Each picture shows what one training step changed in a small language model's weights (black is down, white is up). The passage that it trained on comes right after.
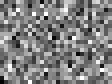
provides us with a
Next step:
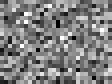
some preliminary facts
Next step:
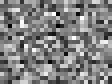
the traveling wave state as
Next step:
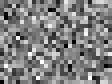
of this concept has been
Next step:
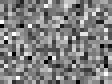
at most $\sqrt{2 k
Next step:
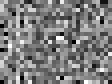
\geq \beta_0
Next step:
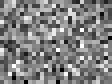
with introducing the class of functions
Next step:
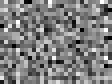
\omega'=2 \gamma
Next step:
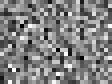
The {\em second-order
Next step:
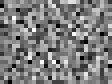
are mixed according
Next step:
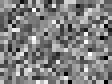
over $\vec{b}$ in
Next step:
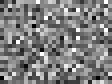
notion of IID random
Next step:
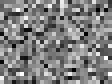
\end{align} where we
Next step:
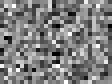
other method that can draw
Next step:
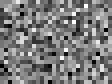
\vert aV\rangle &
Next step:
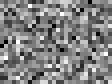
is not small. Let estimate
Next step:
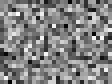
motional states will lead to both
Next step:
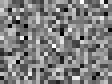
surgery description
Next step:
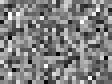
and states that there exists a
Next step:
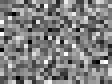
of polynomials rather
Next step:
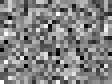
$\gamma$. For example, for
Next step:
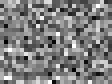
rate function $I(x)=
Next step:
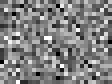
We get the following characterization of
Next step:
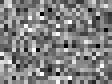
inequality implies $\langle\mathcal
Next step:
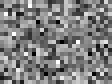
ring $R$. His
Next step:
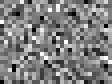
is worth observing that
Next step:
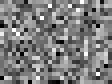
obtain the spin-dependent
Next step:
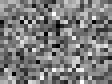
fields. \bigskip
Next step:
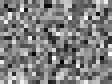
say that $E$ is
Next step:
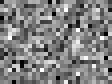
to occur. By
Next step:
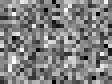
model to reduce data distribution
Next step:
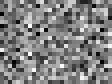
the well-known
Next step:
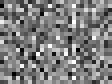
\quad &\text{for }
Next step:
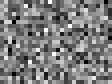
\noindent{\bf 4.7
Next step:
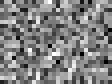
are illustrated in
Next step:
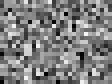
means a lack of
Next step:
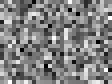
groups with left invariant
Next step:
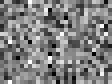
$\tilde \Gamma$ has two
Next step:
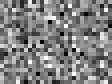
property of the coupled
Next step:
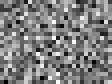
a result on the smoothness
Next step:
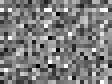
the fastest training
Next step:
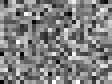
of the field concerns
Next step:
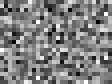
Cheney) at which
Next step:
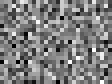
\end{figure} These
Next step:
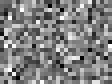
can provoke quite
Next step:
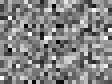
its application to the analysis of
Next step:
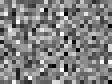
of application areas, and
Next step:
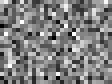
contribution can be expressed
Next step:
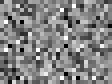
**The choice of the
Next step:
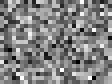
of the intersections of
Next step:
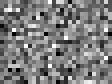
new physics contributions
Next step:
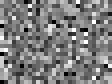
The fit yields a
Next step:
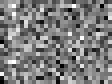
points corresponding to the boundary points
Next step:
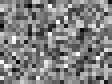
atoms collide they
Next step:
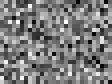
\vert k\rangle,
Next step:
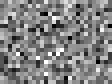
detector at the lowest
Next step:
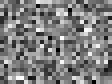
. \ee Its solution has
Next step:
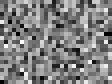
the upper or lower
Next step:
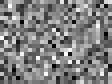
degree $n$ is the
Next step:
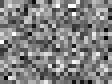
is sufficiently close to
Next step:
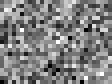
agreement with the results obtained
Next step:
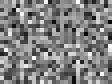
$2\times2$ and
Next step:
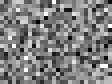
relative to the state variables
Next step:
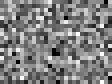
present system, $\Delta$
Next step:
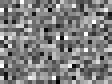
F-type host
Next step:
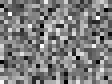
obtaining the position angle
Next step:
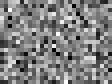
reading speech data
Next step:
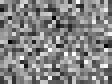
The asymmetries of
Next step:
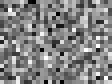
the eigenvalues of
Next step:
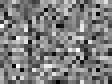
time speed-up with respect
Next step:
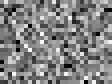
remaining parameters are the same as
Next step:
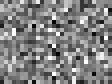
and the KLN model of
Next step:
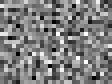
depuis quatre
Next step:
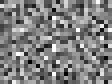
$c$ and $\alpha$
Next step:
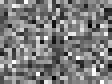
This method produces position data
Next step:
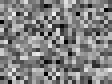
sources, including
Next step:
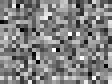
- \Id$ satisfies
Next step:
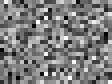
space $\mathcal H$ containing
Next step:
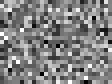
a motion. It is
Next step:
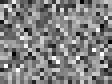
Equivalently, for any
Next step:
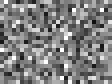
sum of 3 colour states
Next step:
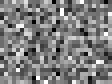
Euclidean or
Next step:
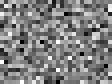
centrality measure, we
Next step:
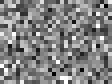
number $n$ is less
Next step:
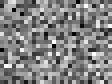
with our conclusion in
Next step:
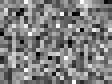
of the Nielsen
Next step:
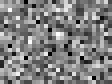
positions for $\delta
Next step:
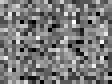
\longrightarrow V \longrightarrow
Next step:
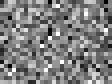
of $\lambda$, which is positive
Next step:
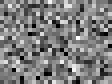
five DRS fields
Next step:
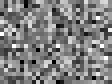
know the geometric interpretation
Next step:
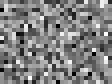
just presented has the
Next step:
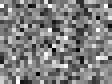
chamber system made of
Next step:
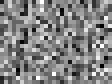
$ is a common
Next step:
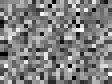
time coincides with
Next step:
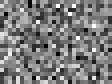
\begin{proof} We first
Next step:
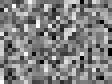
for routing topological
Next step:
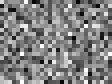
linear functional, also called
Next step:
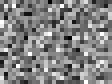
can be tiled with
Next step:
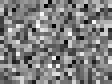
of discrete series
